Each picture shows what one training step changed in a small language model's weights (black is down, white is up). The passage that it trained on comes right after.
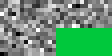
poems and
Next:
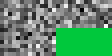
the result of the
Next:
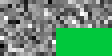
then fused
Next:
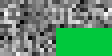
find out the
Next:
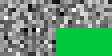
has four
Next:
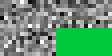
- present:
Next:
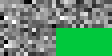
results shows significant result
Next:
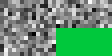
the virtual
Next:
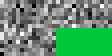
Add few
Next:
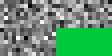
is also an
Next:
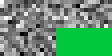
are marketed
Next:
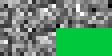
generator sent
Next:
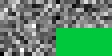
SS Adj
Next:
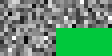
each individual to a
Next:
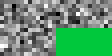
growth of the
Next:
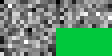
affected by factors
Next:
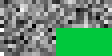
this mould
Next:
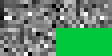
studied population.
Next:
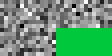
and robust
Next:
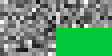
services . The
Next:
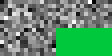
have presented different
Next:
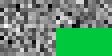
wish to record
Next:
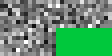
farmers through
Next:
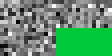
gap or
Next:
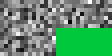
the pollution
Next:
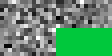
benefit from
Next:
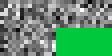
adopted by
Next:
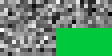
Sound Power
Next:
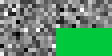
gas has to
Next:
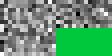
in informing
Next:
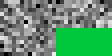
pattern analysis.
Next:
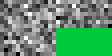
for feed gas
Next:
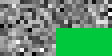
reaction could
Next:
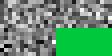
related to factors such
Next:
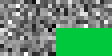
be fully
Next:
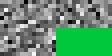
A Comparative
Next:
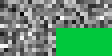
description of
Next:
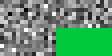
the dangers
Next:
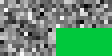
second SON control
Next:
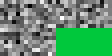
requirements for
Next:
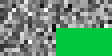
of primary
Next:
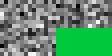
and 24 cases
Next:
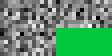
the production of
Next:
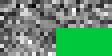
workflow which
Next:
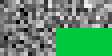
his job
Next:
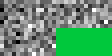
open communication, and
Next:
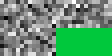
economic development with
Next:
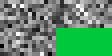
season the
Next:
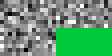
3 are considered.
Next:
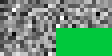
of a static
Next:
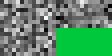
new window
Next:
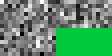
these acids
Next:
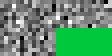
dose response
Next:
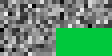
our research, we
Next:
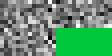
inference systems),
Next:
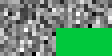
the country will
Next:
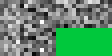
research findings are
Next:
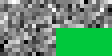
extended period of
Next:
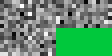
density of
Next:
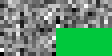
under variation of
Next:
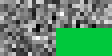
Low concentration
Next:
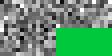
health threat,
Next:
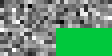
by Eugene
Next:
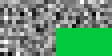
need to investigate
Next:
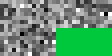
validate these
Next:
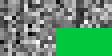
age of patients
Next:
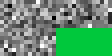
A load of
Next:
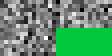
f is the
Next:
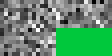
the destination
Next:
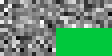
1$ and that
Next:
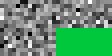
For example, studies
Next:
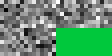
rural areas
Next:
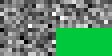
you understand what
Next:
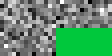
can only engage
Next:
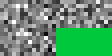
not usually observed
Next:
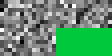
confirmed that
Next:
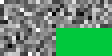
a local language in
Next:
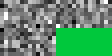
concentration of the
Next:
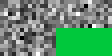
the study group's
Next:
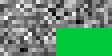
interfere in
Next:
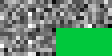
which the rate of
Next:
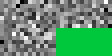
The central
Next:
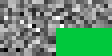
must be smaller
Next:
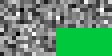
benefits and
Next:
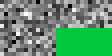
of word with
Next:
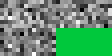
are the three levels
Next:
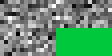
1). Figure
